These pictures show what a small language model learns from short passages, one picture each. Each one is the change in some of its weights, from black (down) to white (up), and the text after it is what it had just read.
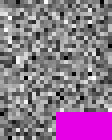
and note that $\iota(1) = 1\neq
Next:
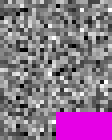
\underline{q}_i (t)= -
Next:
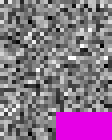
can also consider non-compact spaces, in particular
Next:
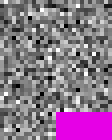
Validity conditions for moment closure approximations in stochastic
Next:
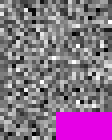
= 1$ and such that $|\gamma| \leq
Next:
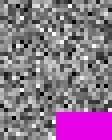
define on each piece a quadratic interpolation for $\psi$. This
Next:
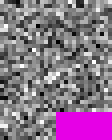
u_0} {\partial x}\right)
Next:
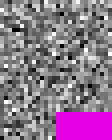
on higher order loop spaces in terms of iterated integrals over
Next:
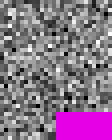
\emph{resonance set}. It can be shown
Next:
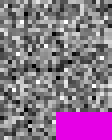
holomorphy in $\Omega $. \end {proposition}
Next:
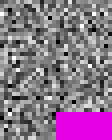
$A \in \fk_\mu$, we have
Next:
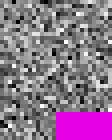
number and a page number. \bigskip \hbox{
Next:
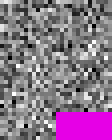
Caporaso-Harris type formula obtained
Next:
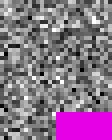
time complexity} \label{sec:time}
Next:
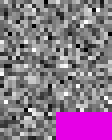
and for $i\in \Bbb N,$ let
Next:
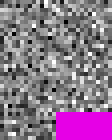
as a $\Lambda'$ module splits as a direct sum of
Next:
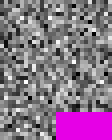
be the subgroup of $S_3$ generated by the
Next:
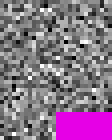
push-forward} of $f$ from
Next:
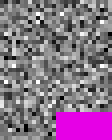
above $\pi:V\to C$ as the problem
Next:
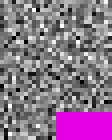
the Minkowski sum which is given by
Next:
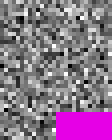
not dominating. Following this Borel function with a continuous
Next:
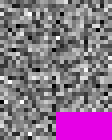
we first choose some real $a$ and $c$
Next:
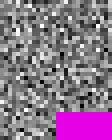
number is denoted by $\beta$. Therefore, forecasted
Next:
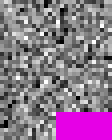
This naturally led to the question of whether every almost complex
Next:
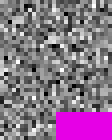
follows: put the variables occurring in the monomial into the
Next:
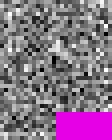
class $\hat{u}=e^*(u)$ of the
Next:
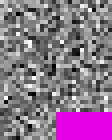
the boundary condition \eqref{eq:Kboundary},
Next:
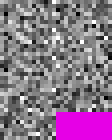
and proved by Berkovich and Garvan by
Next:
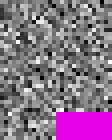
and for general manifolds. As GSPB defined, the
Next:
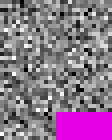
\infty$, which gives Aldous' criterion
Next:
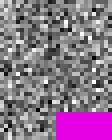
affect the existence of local upper or lower discs.
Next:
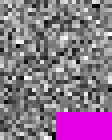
stated without proof, whereas in \cite{AA} it
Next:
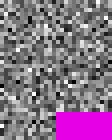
small will also have $y$ as a stable value.
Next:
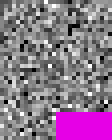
and $f_n = D\frac{\partial
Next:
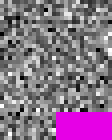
primary source of imbalance in the loss function is
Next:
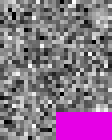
\mathbb{R}. $$ Moreover, if there exists a
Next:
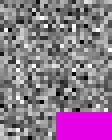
validations, our positive results motivate the application of
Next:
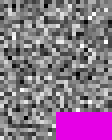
Part of this work was done while the third author was
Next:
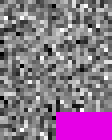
is the linear map defined by the jacobian matrix of
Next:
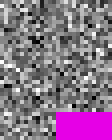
is a neighbourhood $\mathcal U\subset\mathcal
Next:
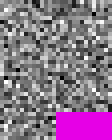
first step, we obtain the approximation: \[ Q^T
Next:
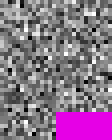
\lesssim \tau^4. \end{equation*}
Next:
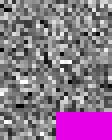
spectral theory of this class of Dirac operators can be considered
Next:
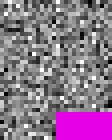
registration, in particular the estimation of complex
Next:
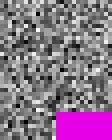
normal bundle. The second fundamental form h and the shape operator
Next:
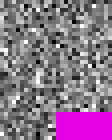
the (shifted) $J$-method
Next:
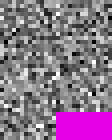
the morphism $\sigma:\PP^n_S \To
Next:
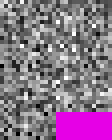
integral but not toroidal. For any element
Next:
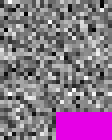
of $(A,\bar B)$. Motivated from
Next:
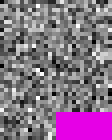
cdga stands for commutative differential graded algebra, with
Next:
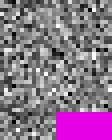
the view shown in Theorem $3.1$ of
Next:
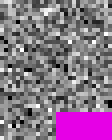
The majority of them is taken from the excellent
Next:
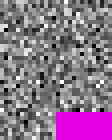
In particular, the forcing is c.c.c.\
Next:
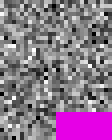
$p$-adic Generalized Twisted
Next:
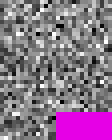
all shifts in the implementation tested below relies on
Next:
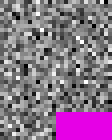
our sub- and super-solutions are given by
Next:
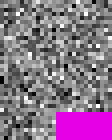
horizon~$T$, discretization time step~$\Delta t$,
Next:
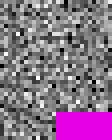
provide a connection between $\delta(G)$ and
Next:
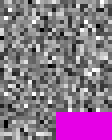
is called a $\sigma$-group if $G'$ has
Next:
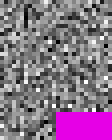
then $\bigl[ \asand , [A,
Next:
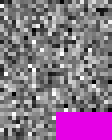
A (f) := \overline{A(\bar
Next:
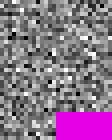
perhaps nonlinear, operator (perturbation). If
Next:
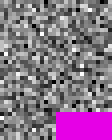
and requires a relatively high regularity (at least,
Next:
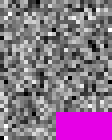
\label{sec:EM_algorithm} Maximum
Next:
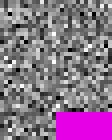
split into $k_1/a +
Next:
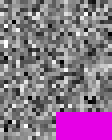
put forward several iterative algorithms based on Successive
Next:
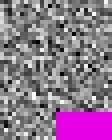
$\boldsymbol K=\boldsymbol I_2$ with the identity
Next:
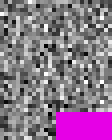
map. If it consists of complete vector fields, it should
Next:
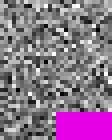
nontrivial cohomology of $CK$ arises from
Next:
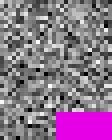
longer true with posits" and, in consequence,
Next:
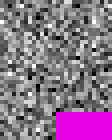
again. For two non-syzygy components
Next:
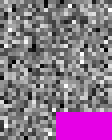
of Nualart and Peccati
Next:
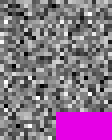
$h$ on $\overline{T_\lambda}$ such
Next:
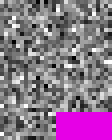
pictured in Figure~\ref{reid}. The
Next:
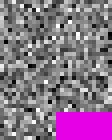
the $l$-component of a natural number
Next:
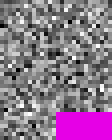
in \cite{Kilbas} for this problem.
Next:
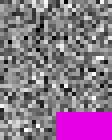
we introduce the function~$T(\phi)$ by \[ T
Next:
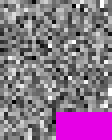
are $D$-branes. In practice,
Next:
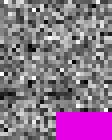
exit time and even, for any fixed
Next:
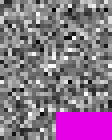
\subsection{The invariant $Z^{\rat}$} We
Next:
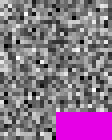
effective algorithm to compute the composition factors of the induction product of
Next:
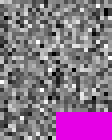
sets. But this is \cite[Cor.
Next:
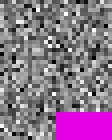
the graph of $f$ at every point along the curve
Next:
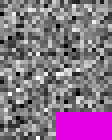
$, then the delta residuals can be identically equal to
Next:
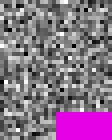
representing its hyperflags (the cells of the
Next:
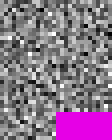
map $\tau $ given by $\left(
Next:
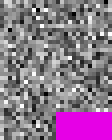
to link the formulation to the application of H-matrices.}
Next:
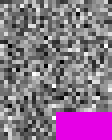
we may enlarge $u_P$ further to ensure
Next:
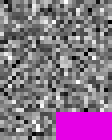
{return $V$} \ENDIF
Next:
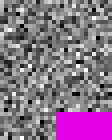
rating. We repeat this generator assignment process for
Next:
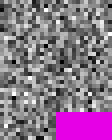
such type extension we frequently may in a
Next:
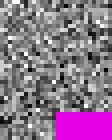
where moreover $W\in\WO$ can be
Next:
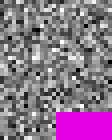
latter involves a dual mesh in close analogy to the
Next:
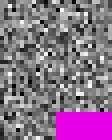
and (\ref{d7.2c}) to deduce
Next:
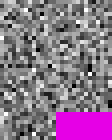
such that $\partial_{n, \mu^{-1}}
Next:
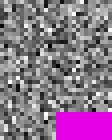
of a singular word is balanced—note to the contrary
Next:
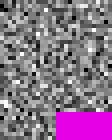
that as $T>0$ is large enough,
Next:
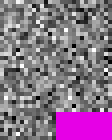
in (\ref{post7}). These densities and
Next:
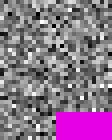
space} Let $p \in P$. Denote by
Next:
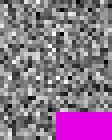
Theorem $4.1$, which instead of
